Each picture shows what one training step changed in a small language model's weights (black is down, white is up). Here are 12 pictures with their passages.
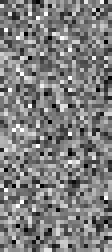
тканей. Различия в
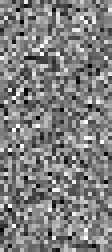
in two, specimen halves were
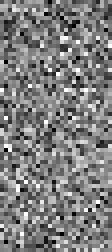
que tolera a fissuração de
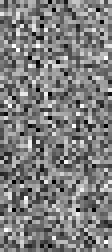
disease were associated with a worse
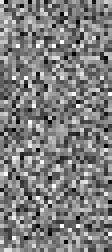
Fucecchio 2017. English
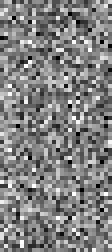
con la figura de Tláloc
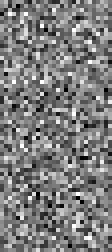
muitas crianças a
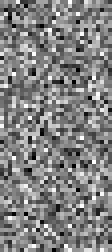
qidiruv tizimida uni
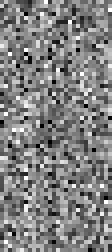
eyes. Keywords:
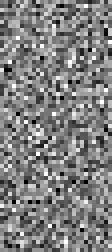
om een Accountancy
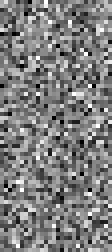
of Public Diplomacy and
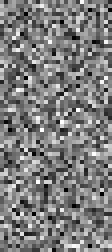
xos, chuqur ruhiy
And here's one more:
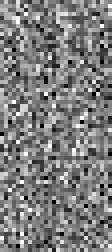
segunda parte do experimento, que
